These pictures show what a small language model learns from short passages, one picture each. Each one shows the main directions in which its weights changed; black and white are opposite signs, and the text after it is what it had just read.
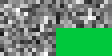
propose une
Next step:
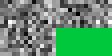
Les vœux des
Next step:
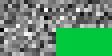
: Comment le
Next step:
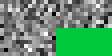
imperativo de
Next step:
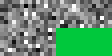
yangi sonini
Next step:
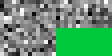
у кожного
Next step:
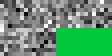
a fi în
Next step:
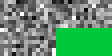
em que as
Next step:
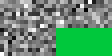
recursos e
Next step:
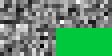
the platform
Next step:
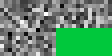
6. O processo
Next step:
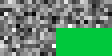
competence is
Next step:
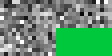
У кого
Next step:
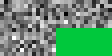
de vista
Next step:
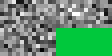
os quais
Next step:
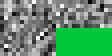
до такої
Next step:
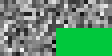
escolha dos
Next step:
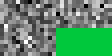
casal ou
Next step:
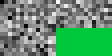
lo que es una
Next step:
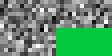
conceitos como
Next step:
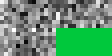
policy as
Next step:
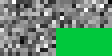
mais objetiva
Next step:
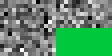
da je
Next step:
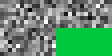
respeito da
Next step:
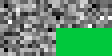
u faqat
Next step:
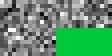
dentro da
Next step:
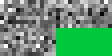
в этот
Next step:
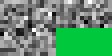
davolash va
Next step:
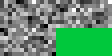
e investigadores en
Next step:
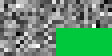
com doença
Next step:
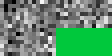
consistente em
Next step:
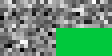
для нових
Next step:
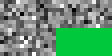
em seu
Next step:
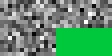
para cada
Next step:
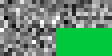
pois como a
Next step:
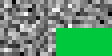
ambition to
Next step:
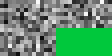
a estabilidade
